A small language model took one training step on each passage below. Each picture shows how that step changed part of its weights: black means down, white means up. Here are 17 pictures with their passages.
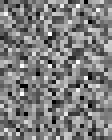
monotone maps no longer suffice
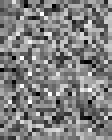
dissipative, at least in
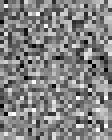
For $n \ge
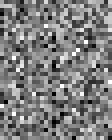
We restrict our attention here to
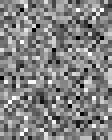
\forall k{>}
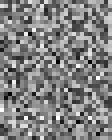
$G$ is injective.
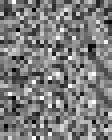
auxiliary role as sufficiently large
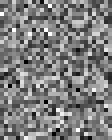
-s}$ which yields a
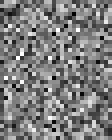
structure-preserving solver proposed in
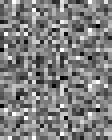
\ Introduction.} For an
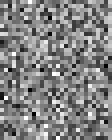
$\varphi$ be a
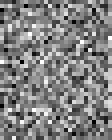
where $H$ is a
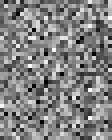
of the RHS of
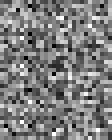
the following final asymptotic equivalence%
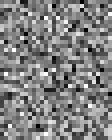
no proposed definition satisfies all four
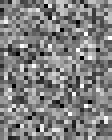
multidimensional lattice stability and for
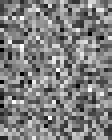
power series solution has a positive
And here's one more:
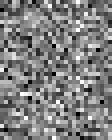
singular integrals on closed surfaces},
